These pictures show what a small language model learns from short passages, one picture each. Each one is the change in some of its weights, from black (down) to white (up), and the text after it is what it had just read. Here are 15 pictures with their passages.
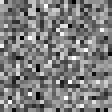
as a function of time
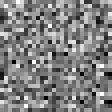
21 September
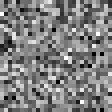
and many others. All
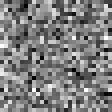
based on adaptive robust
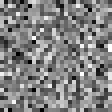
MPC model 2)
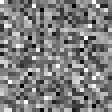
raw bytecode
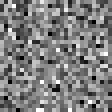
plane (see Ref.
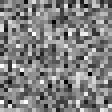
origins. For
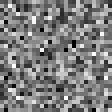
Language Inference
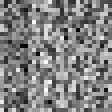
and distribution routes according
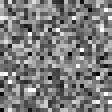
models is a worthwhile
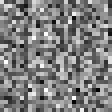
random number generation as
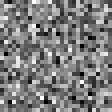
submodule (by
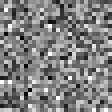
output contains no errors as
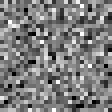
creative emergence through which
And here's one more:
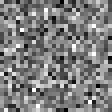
by fitting each shower
